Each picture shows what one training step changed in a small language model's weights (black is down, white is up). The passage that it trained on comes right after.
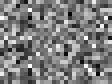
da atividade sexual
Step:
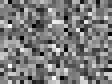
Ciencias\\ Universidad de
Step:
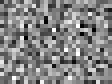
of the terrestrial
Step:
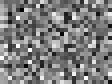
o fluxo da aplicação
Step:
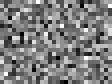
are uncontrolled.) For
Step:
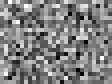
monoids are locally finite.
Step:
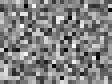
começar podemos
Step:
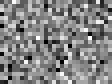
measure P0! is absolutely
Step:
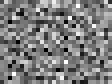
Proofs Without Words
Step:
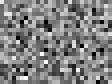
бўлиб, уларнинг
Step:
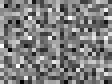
a set $A$ we write
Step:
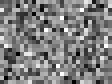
as in Lemma \ref{lemma
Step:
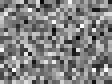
facilitar, num
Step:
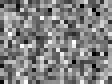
эришиш учун
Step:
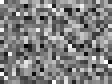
the ``spontaneous
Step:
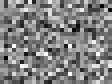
start in $1$ and the
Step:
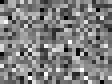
tadqiqotlar olma navlarining
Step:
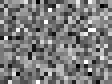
acordo com Anna
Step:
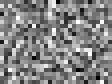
Use of the Morphological
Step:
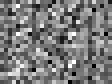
sencillo maestro
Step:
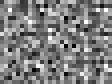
KIRISH: milliy
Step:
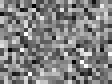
now construct a transfinite sequence of
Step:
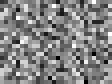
fatores externos como
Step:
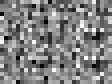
calidad de vida de los
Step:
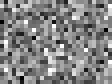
fluxes, which were
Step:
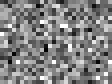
linear approaches corresponding to the
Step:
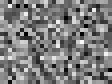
Ciências da Universidade do
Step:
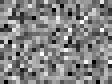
finite finite-dimensional comodule
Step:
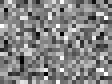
$(U,P)$. If there
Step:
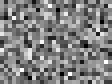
= 1}^\infty$ for some
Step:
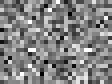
um contorno conceitual
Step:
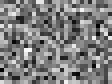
orbit under $\mathbf{f}$.
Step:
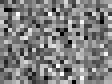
particle in some starting position
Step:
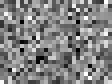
M. Yamamoto,
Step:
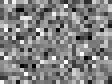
одной и той же
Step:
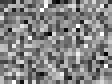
impostora já
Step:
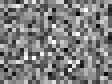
ramzlarning umr
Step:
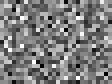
Sabzavotchilik va
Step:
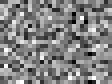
members of the academia
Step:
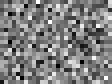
of different methods to linearize
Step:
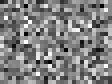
$G_i$, and continuous
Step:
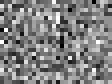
gain of the best
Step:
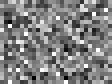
a conveyor belt
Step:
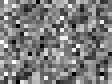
нагляду в умовах
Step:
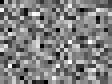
texnologiyasini takomillashtirish
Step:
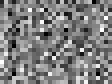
take advantage of Theorem
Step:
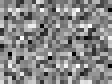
of motion. \item
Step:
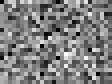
tomonidan olib borilgan
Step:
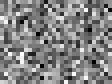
a priori estimates by classical
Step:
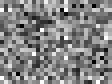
for every $i$. The statement
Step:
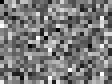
sababli huquqiy
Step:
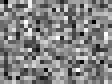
associated with element $E$.
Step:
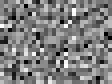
$\cos \beta_i >
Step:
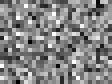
de influencia de factores
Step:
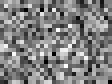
para divulgação do
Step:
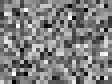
экан, Алишер
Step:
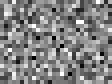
off-period corresponds to the
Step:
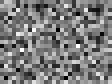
“Tan davrining
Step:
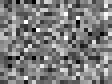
to our proof of the Theorem,
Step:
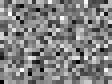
$ iff the poset algebra
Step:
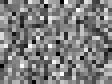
are of low degree in some
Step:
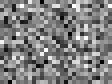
holda noaniqlikni
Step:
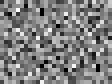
the existing inverse folding algorithm
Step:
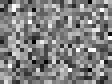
to the (second)
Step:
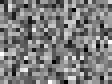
usuli bilan aniqlandi.
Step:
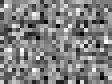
har yili 2 milliondan
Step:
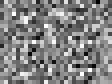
питания детей и
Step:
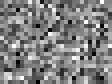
bounds of $3$-adic
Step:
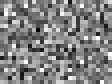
контроля [1].
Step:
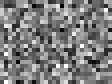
on the final result and to make
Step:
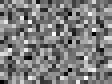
São Paulo: Pioneira
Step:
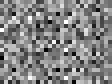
Tourism Marketing*,
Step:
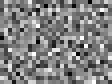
for the two-column
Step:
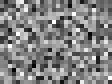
programa de examen la
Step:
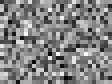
left cancellation law holds and
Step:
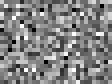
corrupção e gastos
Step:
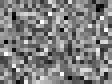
os valores obtidos na
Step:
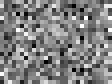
be all prime divisors of
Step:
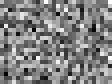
of the $2n\times
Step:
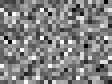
изменений в мире и
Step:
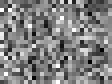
definition of $Q(-,-)$
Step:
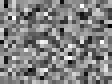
that it is a bounded functional on
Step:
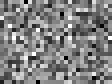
S}(B)$ be the space
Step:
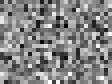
tratamento de imagens. 2
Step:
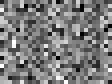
Hozirgi o‘zbek
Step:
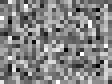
de Wilson a nível
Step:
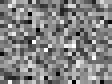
dünyaya sahip
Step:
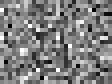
convex boundary. Indeed the following proposition
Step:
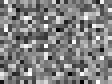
кровотечение из
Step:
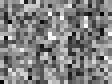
to zero for infinite $n$.
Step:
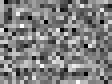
q} \le \exp(
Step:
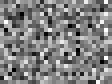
the conjecture, even in its weak
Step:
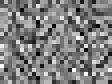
estas diferencias significativas,
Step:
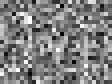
descent set of a permutation
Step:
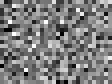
olarak belirir.
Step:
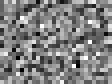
//Ученые записки
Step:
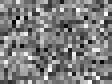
and \(Z_I\ni
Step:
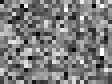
O'zbekiston Respublikasining davlat
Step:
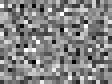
Neumann condition in the
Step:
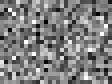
the authors establish exit-times
